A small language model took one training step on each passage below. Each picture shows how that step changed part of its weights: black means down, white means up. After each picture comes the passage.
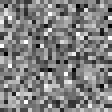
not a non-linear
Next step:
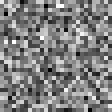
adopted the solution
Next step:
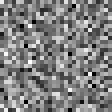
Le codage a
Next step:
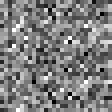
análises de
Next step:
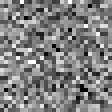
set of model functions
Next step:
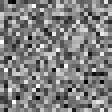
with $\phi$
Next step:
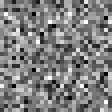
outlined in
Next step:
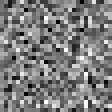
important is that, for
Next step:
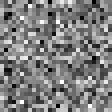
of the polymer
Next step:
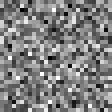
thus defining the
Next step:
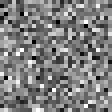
on Facebook
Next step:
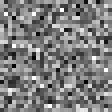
film loss is
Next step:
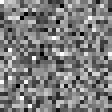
horizon to states
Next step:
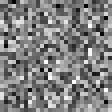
further and employ a
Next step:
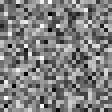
second generation of
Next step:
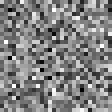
Platform for
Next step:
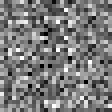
scaling function that
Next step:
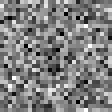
hotter plasma
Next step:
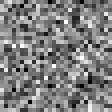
is important to obtain
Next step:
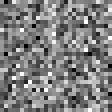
the corresponding BPS system
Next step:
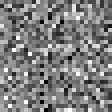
the frequency range for
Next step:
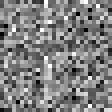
этиш; -
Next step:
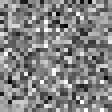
arithmetic mean
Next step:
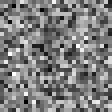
planting pattern
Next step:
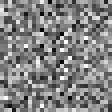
calculated, providing a
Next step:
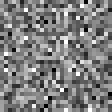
two subbands
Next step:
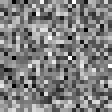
{author} {\bibinfo
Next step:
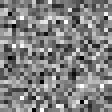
is relevant to the
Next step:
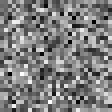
occupying the
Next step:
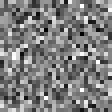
by CCPA
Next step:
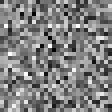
alejamiento que
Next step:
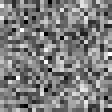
developed, but has
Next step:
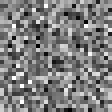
the constant which parameterize
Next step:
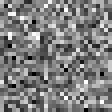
interface with the difference
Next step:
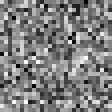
profesión contable
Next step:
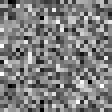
Het is toch
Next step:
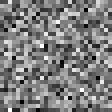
9 березня
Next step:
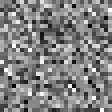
matrix in their proposed
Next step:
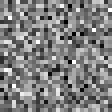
E., trad.
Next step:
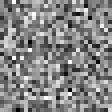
контент і
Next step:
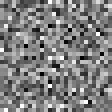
and Technical
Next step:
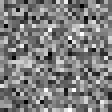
in the ISM
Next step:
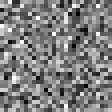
perasaan dan
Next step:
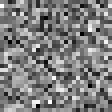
pleased to
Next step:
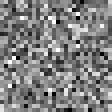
solve the strong
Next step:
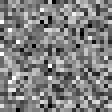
direct beam ($Q =
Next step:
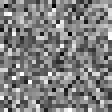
the decay of the
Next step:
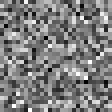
the model retains
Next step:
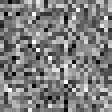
reheating and the
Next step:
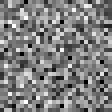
effect into account,
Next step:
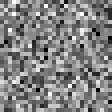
by two broad components
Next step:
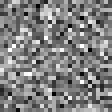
das WBF von
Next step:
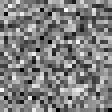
compañía ha
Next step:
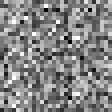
ganhar a
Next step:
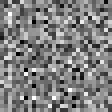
для розробки
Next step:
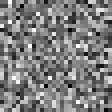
a condition required by
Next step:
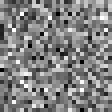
1. Brain
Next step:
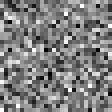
curvature confined
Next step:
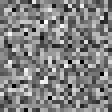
vertical motion in
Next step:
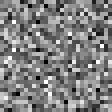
massive paired
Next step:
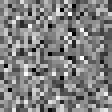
calibrate the
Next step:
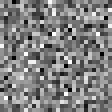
of $r$ and
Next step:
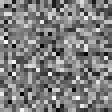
mechanisms of
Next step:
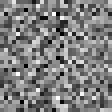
of infectious
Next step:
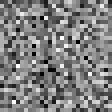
jismga uning
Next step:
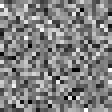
XII ст.
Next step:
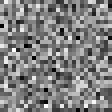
vídeos de
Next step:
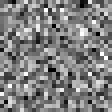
se desprenden
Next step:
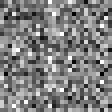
gauge symmetry and a
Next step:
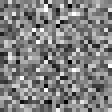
им дял
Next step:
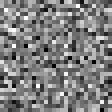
a transmissão
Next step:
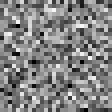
SPH method for
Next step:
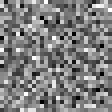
intelligence and
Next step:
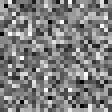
In this work, we
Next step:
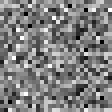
13], fluorescent
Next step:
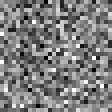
asosiy qismi
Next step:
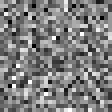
the RBIP
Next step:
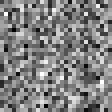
and inductor;
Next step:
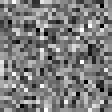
could be accessed
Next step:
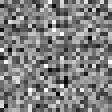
yarn on the
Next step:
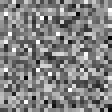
data, we perform a
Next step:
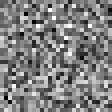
explain the experimental observations
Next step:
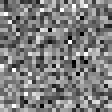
microsecond time
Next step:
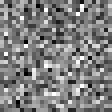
não para eles
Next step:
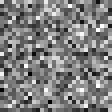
X IPS di
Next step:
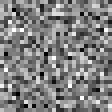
modes. This coupling is
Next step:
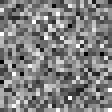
urgencias a
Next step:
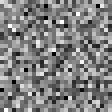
14 anos ou
